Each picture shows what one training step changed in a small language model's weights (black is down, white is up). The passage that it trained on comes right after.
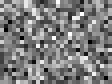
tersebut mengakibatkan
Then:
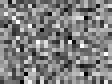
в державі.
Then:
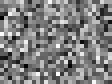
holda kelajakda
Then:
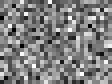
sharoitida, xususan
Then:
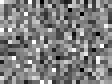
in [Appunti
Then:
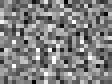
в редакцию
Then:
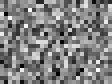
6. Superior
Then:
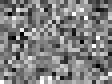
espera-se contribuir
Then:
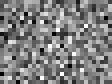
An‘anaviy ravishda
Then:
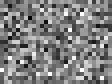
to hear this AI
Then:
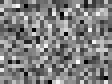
que os alunos estão
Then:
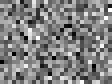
sudah ditetapkan
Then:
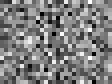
mengalami peningkatan
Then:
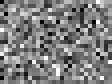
Perkembangan ISIS
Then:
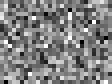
s-a confirmat
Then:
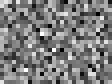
aux décisions despotiques
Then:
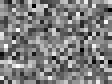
росту (рис.
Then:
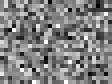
falta de integração entre
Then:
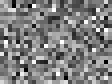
a management culture based
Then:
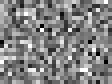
“os sotaques que
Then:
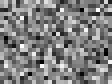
yondashuv hali shakllanmagan.
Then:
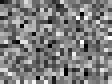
do estudo de caso abarca
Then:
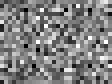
tomonlama, sifatli
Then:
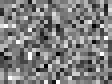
mayúscula para no
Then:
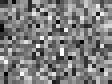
olib kirdi. Bu orqali
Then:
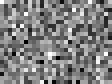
[Application of
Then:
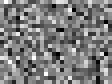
mintaqasidagi boshqa
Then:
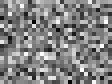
sumbu utama
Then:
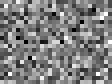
de proposition de prix
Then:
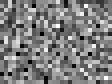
qatnashishi uchun
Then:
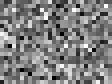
o’quvchilar o’z
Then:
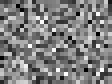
período, segundo
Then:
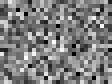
biriga aylantirish
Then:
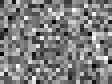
qurilish materiallari
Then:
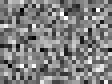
del ocio estructurado
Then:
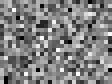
muassasalar, davlat va
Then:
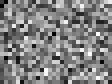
énfasis en las
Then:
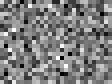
les limites des conditions et
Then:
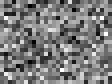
anímico durante el
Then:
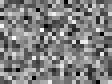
при этом никакой
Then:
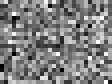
noch nie etwas
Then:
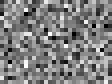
centre et consultations des
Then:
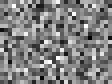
й., информант
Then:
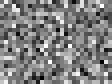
des dispositifs innovants
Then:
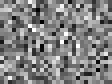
4. Inklyuziv
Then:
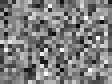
da el tiempo medio de
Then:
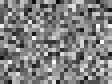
durch die AG UB,
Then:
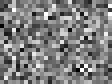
on the Example of the
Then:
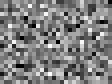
da educação infantil
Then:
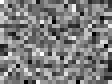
A mohóság
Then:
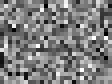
yordamida tahlil qilish
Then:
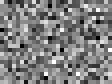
ve teknolojik
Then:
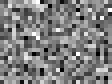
yang belum cukup
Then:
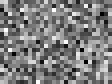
до его приватизации
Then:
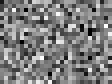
va raqamli ta'lim
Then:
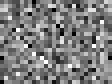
eski haqiqatlarni
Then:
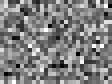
type 1 vary and
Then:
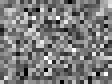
mit der Recherche und
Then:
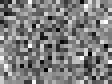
University Press, 2016.
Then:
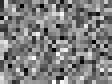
yerini bulmuş
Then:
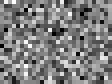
ma'naviy madaniyatni
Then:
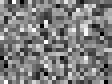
Научный журнал по
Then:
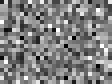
não realização do exame
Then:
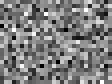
investigativa objetivando
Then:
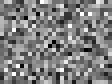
Mary Warren —de
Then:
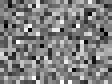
наук, доцент
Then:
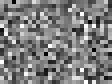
I Built it to
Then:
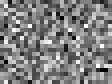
в 10 лет, то
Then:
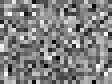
Urbanismo y afines
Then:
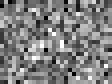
97 ta yer osti
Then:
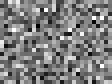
tecnología y la
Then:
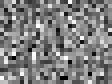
развитие строительной
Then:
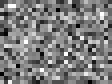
número de cuidadores
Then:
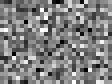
o sensoriales, por
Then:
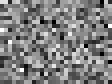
belgilengen jol
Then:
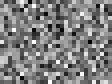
analiz etmeyi
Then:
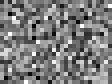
and interactive methods
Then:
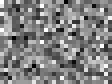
sangat sederhana
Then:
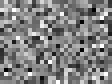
de consumo) já
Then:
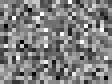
Унинг дунёни
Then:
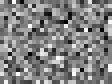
Крит) та України
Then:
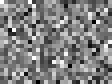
године био
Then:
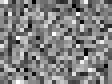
registradas por Ramos
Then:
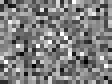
maqsadi suv resurslarini
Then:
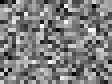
Milashuk Valeriya
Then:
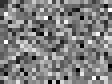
siswa dapat memahami
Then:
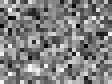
aguas sub-tipo
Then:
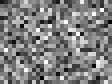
do patrimônio
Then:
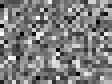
yana bir qoida –
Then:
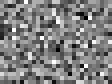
zamonaviy. Abdulla
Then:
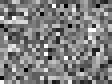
diagnóstico e
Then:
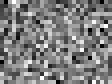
la propia Corona.
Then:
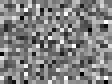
hamma boginlarida amalga
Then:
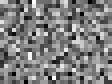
решение задач
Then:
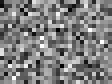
Publishing. 10.
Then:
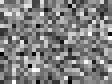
ekish sxemalari
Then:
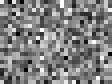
це, зі свого
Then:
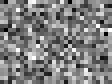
ámbitos como la
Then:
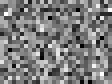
untuk saling berbagi
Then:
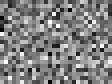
mecanismo de ação
